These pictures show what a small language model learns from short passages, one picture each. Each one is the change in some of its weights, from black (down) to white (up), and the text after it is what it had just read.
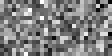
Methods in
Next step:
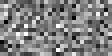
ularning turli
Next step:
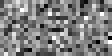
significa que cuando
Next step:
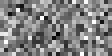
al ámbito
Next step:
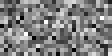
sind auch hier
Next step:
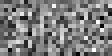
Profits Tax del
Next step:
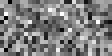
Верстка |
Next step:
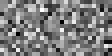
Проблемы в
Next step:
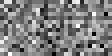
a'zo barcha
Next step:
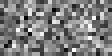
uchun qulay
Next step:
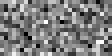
личного развития,
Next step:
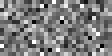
понимать друг
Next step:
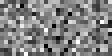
Filologiya fanlari
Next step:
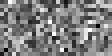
siguientes se
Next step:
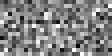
ile çabucak
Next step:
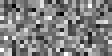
superficie y que
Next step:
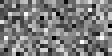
Uning asosiy
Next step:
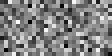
siyosiy va
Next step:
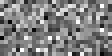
Naspro R,
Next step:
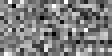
до однієї
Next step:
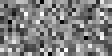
ta’lim va
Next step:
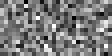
personagens do
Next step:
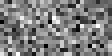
a hasonulás
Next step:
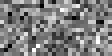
ketishi va
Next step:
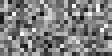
mental a realização
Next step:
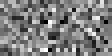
noi și că
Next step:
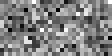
die ervoor
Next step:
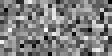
la Rioja
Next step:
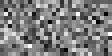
hae aumento de
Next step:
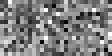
en su siguiente
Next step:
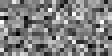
Categoria 1
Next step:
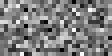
Alcázar of
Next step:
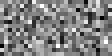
2015. Disponível em:
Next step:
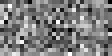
فكثر من
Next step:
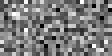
based on a
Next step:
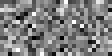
So, the innovation
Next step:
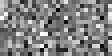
no SciELO e
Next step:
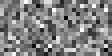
culturais, de
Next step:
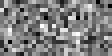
Respublikasi bilan
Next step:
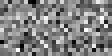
dat door diens
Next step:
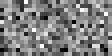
no Brasil conta com
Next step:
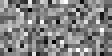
gaplarni tartib
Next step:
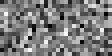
dépend au moins
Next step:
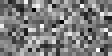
судници се
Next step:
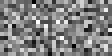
de la demanda y
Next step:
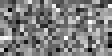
Les rapports de
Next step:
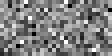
que más participan
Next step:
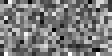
является общение.
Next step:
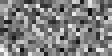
групп, которые
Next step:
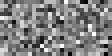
та розвиток
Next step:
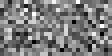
полягає в
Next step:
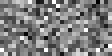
da indústria
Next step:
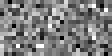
функцій між
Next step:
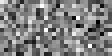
lleva a
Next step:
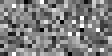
والی تمام
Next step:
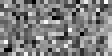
esa mujé
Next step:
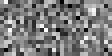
le cadre du
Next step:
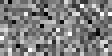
с тем, что
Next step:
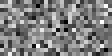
de valorizar a
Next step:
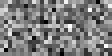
виходить саме
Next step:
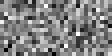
pedagogik texnologiya"
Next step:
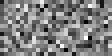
se aplica, por
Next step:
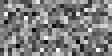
ishlab chiqarish
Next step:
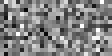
GPS; -
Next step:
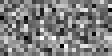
BC HNI
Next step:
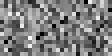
asigura că
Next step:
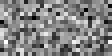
bleeding on
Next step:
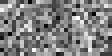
در بعد
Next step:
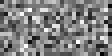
manusia dan
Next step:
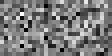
afectar la
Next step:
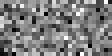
Informierenden soll
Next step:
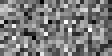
principales causantes,
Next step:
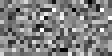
va empirik
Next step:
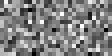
musiqa fani
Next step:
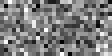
Hammerer et
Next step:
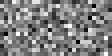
a escolha de
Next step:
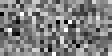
regression models
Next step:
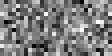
yaratish milliy
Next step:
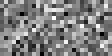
ressources à
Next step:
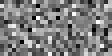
a necessidade de
